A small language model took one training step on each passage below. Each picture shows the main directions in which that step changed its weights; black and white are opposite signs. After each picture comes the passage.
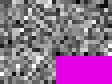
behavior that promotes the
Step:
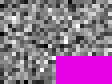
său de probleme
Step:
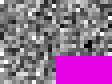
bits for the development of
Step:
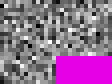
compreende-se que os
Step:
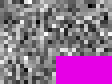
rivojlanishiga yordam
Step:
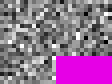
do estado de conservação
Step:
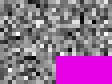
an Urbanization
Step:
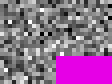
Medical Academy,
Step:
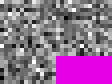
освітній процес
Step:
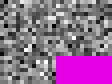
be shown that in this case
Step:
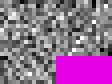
differential and integrated cross sections for
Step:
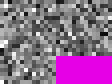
- по наличию
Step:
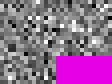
NRG results for
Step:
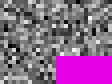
in uncertain ages and
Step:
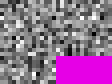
on various factors. In the
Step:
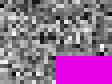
significantly reduces the size of
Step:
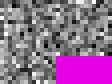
variations in the neutrino light
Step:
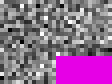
the SNR size at low
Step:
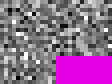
in condensed matter physics included
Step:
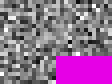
and the lower panel is the
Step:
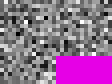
qui se lancent dans
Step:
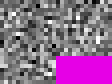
final position distribution, but that
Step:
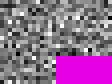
sunspot. The
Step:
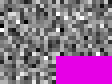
SA\\ \small &
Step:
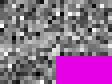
$S$ that contain the
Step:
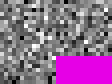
да се испита
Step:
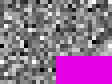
la SMC ; la
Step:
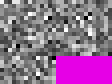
assimilés sous
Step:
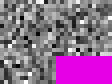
of that eigenstate that we
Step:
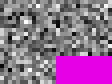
Renger et al.
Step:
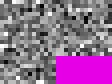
processo de aprendizagem
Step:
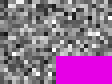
been recently made public. In
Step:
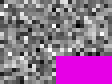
auch wenn sie
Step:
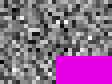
steps, when triplets
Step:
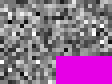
multi-step processes through coupled
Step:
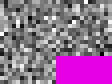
greatly diminished
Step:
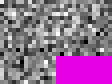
ensure the maximization of
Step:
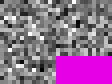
evolve, starting with
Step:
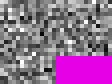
electric field and gradient length
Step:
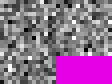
the beat length between the
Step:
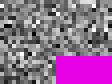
variance is larger (as
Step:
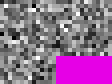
тория. На
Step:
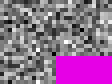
materiales que deban ser
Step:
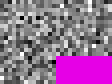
more matadata-based
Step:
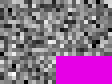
research is a literature review
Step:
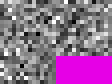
(full squares).
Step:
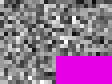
to the model-free
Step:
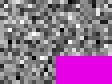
sobre as suas experiências
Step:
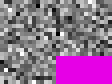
rotators. We find
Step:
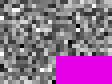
el día 30 de
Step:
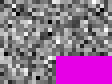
MEC has become a highly
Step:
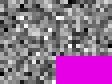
mediante diferentes programas
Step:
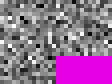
werden hier in
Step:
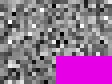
particular, it is well
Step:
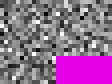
We focus on measurement, not
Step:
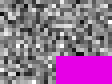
and consequently the dynamics of
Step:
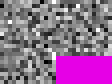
the potential outcomes are
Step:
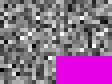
not only in the solar
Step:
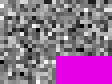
complexidade das interações
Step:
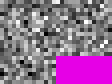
olish huquqi
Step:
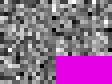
por exemplo, pode
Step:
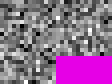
μπορούν να
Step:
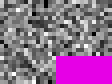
paling lama 6
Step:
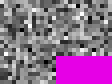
in germanium
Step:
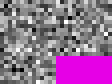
pulmonary embolism
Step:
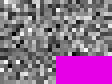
the radio synchrotron
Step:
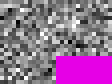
vast majority of normal
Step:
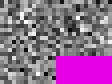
therein). More recently,
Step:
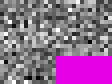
загалом, а
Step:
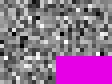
from which we subtract
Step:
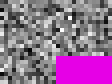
and weak coupling. Finally,
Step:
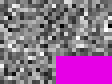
2 barobarga
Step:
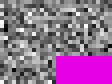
here. \acknowledgments
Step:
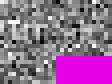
smaller sample horizons is a
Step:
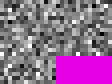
the methods are compared under the
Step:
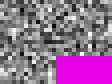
the northeastern part
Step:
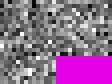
annihilation operator
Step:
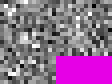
passivo do delito
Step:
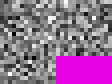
by a non-integer
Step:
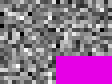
ega. Bir
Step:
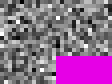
de conclusão de
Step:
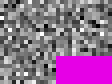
from fitting the spectra (see
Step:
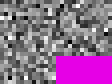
one-body terms,
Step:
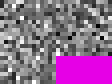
with dimension or time fixed at
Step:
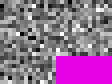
High Energy Physics,
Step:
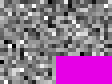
deze omissies
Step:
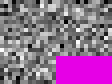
das informações presentes nas
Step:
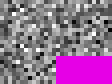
resources to meet
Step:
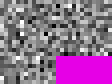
fixed FEM anchor
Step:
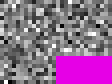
agree with it. In
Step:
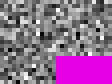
of Q and U, one
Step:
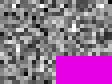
direct exposure of
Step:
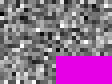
effective operator (with the
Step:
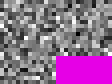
at the end of the
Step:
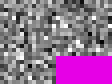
in person. An additional
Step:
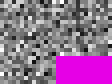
in which the seperation
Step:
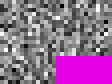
Quantum Sciences, SUPA,
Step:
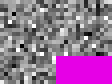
particular, any modification of
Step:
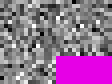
example, supervised
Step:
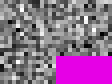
subtle modes such as
